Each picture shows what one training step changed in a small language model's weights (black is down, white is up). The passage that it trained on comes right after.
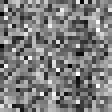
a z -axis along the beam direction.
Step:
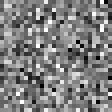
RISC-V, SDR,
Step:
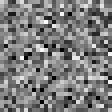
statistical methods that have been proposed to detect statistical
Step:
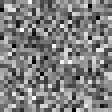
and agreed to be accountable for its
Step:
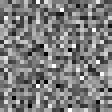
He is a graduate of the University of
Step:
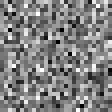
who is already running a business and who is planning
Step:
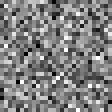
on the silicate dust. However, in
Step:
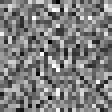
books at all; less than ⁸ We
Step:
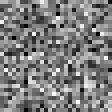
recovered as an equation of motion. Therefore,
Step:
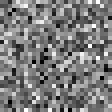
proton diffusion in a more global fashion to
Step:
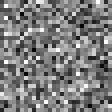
$150$ in our model. For
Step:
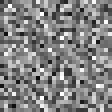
gyrotropic motions, and
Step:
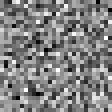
particle-like behavior and hence can provide accurate
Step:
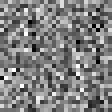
of adopting an e-marketing system
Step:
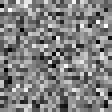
were carried out with the free end approaching the
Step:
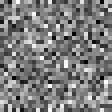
speed. In fact, the driver may start
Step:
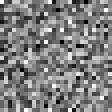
focuses on the core shear fatigue
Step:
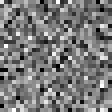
turn into increased work expenses,
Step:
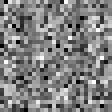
a wide class of geometries, the same results
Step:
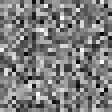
\mw\ and \sineff.
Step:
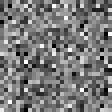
z$. In contrast, in the dynamic regime,
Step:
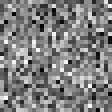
to 762ms, thus surpassing
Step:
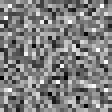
one for finding bus routes:
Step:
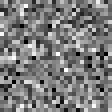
boson. In this paper, we consider similar extension
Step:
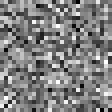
approximating the ecological role of the species
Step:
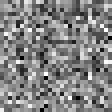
in this work can lead to the much higher decrease
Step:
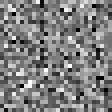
while the Cronbach's alpha must
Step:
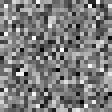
the concurrence vanishes without manifesting a
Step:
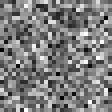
are chosen with a high probability. If node M
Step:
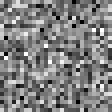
collisions at $25 \ MeV \leq
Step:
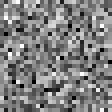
the energy-current fluctuations $S^E$,
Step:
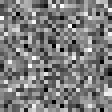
However, discoloration of the clear solution in
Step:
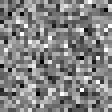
CCD measurements obtained from Zeeman splitting
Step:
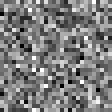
bank stabilisation, have a cumulative
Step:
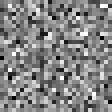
and GGT slightly increased until Feb
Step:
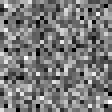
to increase scientific understanding, and that incorporate the
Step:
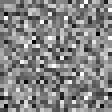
one serving of garlic per week was
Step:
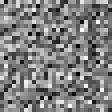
particles: interference fringes in a
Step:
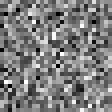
courts and exclusively vesting
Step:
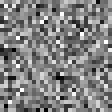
keep the output feature size of the first structure
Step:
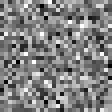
sets are found by the greedy algorithm when
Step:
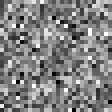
in patients affected by liver cirrhosis
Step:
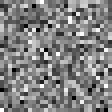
very granular scale. This could greatly
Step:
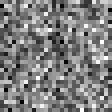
relies on noisy training or privacy
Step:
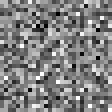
of non-potentiality somewhat close or
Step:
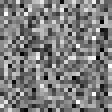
a power law. \end{abstract}
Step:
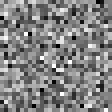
by 37 experts from the original panel into non
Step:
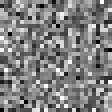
solar activity because both the solar radio flux,
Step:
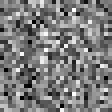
of functions. F3C2 Task
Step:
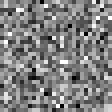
V$ for the \RW\ and
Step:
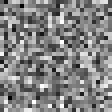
ayurvedic mineral drug red
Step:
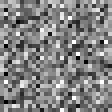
the \emph{near-rigid}
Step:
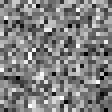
the noise field $\eta$ which leads to
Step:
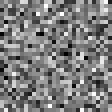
radio parameters and prioritization queues to
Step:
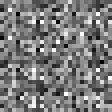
public engagement and support, while addressing potential economic
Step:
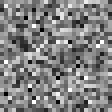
through the disk (see, e.g.,
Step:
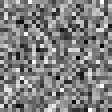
of the vacuum pump, Q_a ,
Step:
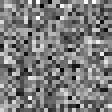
them to leverage the deep deterministic policy gradient
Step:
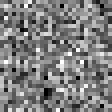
I at a variety of $sigma$ sampling from
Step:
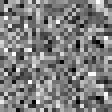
a single major triad. There is also an
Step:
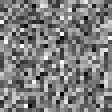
the marker. For a SNP,
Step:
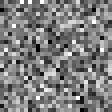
(KCP)**. 3. Participate
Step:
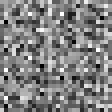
*description* of the Web page which
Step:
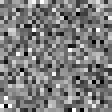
of those stars. If the basic physical processes leading
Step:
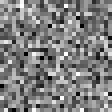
($\Delta\ET_M$) and a total
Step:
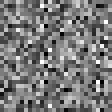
Annual Reviews of Computational Physics},
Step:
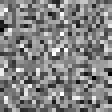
both the far-field and the near-field
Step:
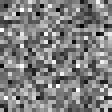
study area. Table 3 shows the mean values of
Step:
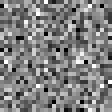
based on nominal vehicle models,
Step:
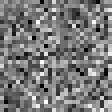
\subsection{Contributions} Our contributions are
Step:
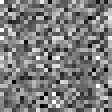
newest version. \subsection{Available
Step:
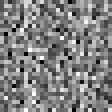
for VHE datasets based on models included in
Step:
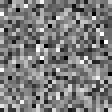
noise than earlier ones. We therefore think that our
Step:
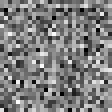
but not necessarily optimal solution. LS estimates the
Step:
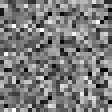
self-esteem among persons with
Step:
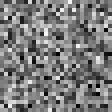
- w$, where w is the SSA.
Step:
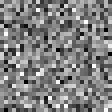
both systems we use the radial structure functions
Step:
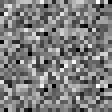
Institute of Technology, under a contract with the
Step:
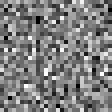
automatic coil winder. Stepper
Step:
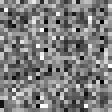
biggest problems of interpreting a plot of
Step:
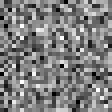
coloniser country or not. It is
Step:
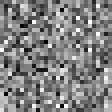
Since the accidental introduction of the
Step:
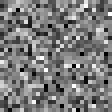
platform and its DT toolbox. The
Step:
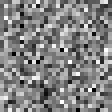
the QCP the anomalous dimension $\eta$
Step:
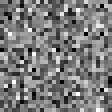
Fock matrix elements given by Cahill and
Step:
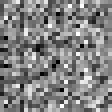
the billiard but avoided crossing
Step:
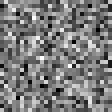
performance. The concept of sustainability in business emphasizes
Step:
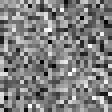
(picosecond) voltage pulses
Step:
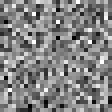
base vertical deflection; **c)** the
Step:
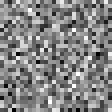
experimental realization of this method requires a polarized beam
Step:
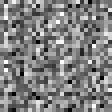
the definition of entanglement for our pseudo-density
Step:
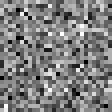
isolated from it through the use of macor
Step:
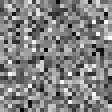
and has no knowledge about the channel selection policy of
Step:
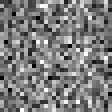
method minimize the Frobenius norm and
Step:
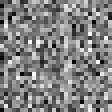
nickel, and phosphate rock
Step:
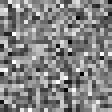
spontaneous graviton emission rate by a quantum bound
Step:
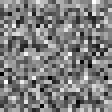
of informed consent Informed consent
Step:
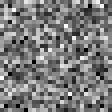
very grateful. I continue to be
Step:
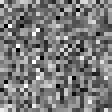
into differentiated livelihood susceptibility
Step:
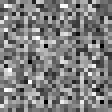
for securing our medical data. In the proposed
